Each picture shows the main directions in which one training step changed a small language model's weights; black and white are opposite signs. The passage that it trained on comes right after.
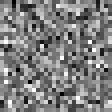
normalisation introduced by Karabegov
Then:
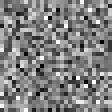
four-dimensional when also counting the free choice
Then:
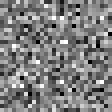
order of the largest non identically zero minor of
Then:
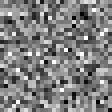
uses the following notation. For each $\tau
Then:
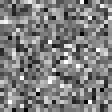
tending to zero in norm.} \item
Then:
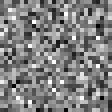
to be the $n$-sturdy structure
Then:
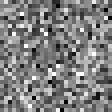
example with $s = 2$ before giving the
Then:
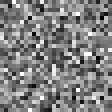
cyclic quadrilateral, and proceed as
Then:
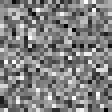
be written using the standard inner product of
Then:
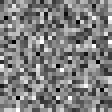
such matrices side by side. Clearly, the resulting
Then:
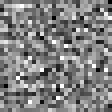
\textcolor{black}{The proof of Proposition
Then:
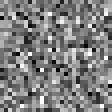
F$, we have $b=ga\in
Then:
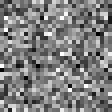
corresponding crossed product. Thus,
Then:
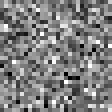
\Sigma(h)$ is a compact operator for
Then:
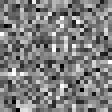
E}\subseteq \{1,\ldots,
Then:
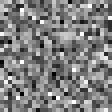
\end{figure} This graph was originally
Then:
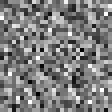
X, Y) \circ w(f,
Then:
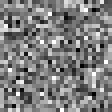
\R \rightarrow \C^2$ be
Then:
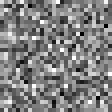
\end{equation} (The factor of
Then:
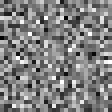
least $\lambda/(1+\lambda)$. These results
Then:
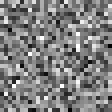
a simplex, $\Delta^k$, is
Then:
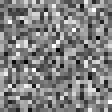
can be seen by taking the inner product of this
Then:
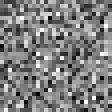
For all base fields $\KK$, $q
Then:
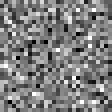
is a representative of $(C,o)$
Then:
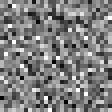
knot theory is an extension of classical diagrammatic
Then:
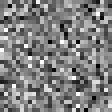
suggested model and strengthen the model's
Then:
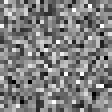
its original $k$-chromaticity. We
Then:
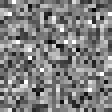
Algorithms for Constructing Approximate
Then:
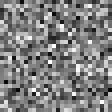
\simeq \ \left( {4\pi
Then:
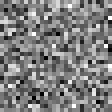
good information about any run done with a general flow
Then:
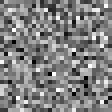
that is functions with the highest possible non
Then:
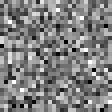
has the effect of allowing a derivative in any
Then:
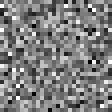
$X_m\implies X$), if the
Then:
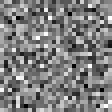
which is rather trivial from the point of view of
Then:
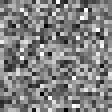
%: Lemma \ALHORlem
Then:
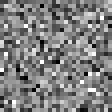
for every $i=1, \dots,
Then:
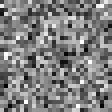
$N$ admits a complete hyperbolic structure. Assume
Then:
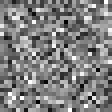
be biequivalent to 1 for any bicategory
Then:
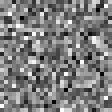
show that $\langle f\ast g,
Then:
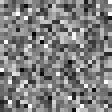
\ref{sectionMultiConnected}, we
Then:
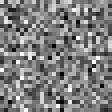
a series representation of the Fourier transform of
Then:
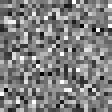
204. \bibitem{Tall}
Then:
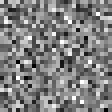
a distance $\epsilon$ away from the point
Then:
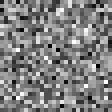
the methods with respect to the regularization parameter
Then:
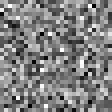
G \arrow{r}{i}
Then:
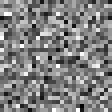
Let $t$ be an indeterminate.
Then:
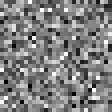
of V.Drinfeld \cite{D}.
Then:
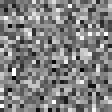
special case $H=1/2$, the
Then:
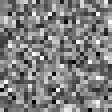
16G10.} \footnote{ Email
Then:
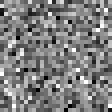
$L_p$ spaces: for instance,
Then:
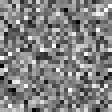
by \bea \label{matriz}
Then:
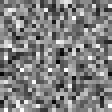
that for almost all such infeasible subset sum
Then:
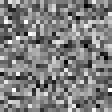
a unique\footnote{As usually in
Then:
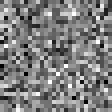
queues, to strengthen the comparison
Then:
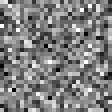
(\langle x,y\rangle\in
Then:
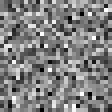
and positive definite matrix, and bounded:
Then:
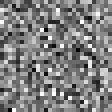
asociaz\u a
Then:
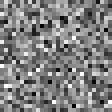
class to the second type boundary component equals $$
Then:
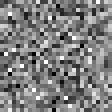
\] with $s$ belonging to the region
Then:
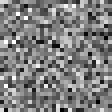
\ref{extet} by projecting it
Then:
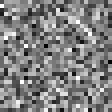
$X$ has been equipped with a fixed Hermitian
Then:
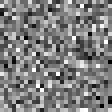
$I\cup A$. The set of
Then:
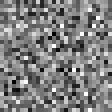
and guide our topological thinking.
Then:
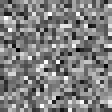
1893. It appears also in Hasse
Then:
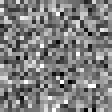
the mean curvature $H$ of $M$
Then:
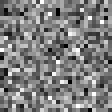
cardinal$\}$. Let $\alpha_\nu $
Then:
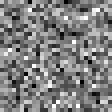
$G$ be a graph on at least
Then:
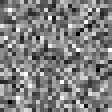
with the other UAVs through intermediate nodes, which
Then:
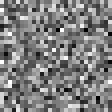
the basic steady-state solution $\psi^*$,
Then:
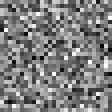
and $\phi \succ \phi \in
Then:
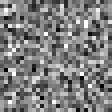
discretizations use a finite element flux correction scheme based
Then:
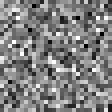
languages $L_c$ and
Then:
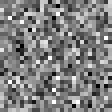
$p_{kmn}$. We have two new
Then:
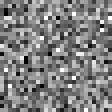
material parameters and the design of the state feedback
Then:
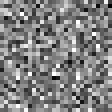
1974. \bibitem{Olver}
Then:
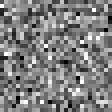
$M$ is a maximum matching if
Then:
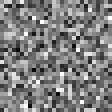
\end{remark} \begin{remark}
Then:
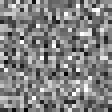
, . \rangle$ represents an inner product;
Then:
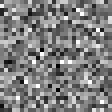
$A$ such that \[ \tilde
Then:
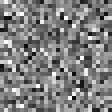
orbit $\Gamma$ whose period equals the forcing
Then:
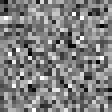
section \ref{product}, we derive the basic
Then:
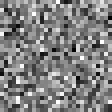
use the following result. \begin{lemma}
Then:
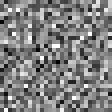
L. W. Green and F.
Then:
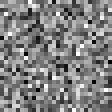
$\cA_1$-module $\cN$ defined
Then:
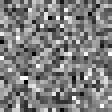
up into three pieces. First, $$
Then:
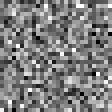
&\Leftrightarrow& [f_p(K,
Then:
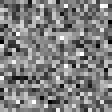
\geq 0$), we have, for all
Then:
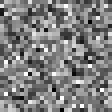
$S^3$ along the line of
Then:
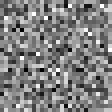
different (but of the same size) matrix
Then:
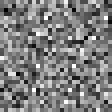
performance with MC sampling, which is due to
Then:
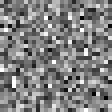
three-dimensional case. Expanding the stationary
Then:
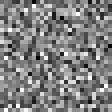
ovals; d) a common point of two
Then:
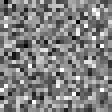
necessary and frequently sufficient. Since readers are
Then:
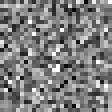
\log n. $$ \section{General upper
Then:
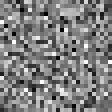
current is obtained by \begin{equation}
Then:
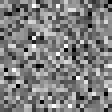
тогда и
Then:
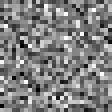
\geq t_0, \] thanks to our
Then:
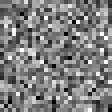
been determined for $4p+\lceil \frac
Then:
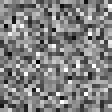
\cite{DK} can be used to
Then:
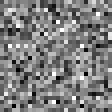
that the source emits a cone wave beam
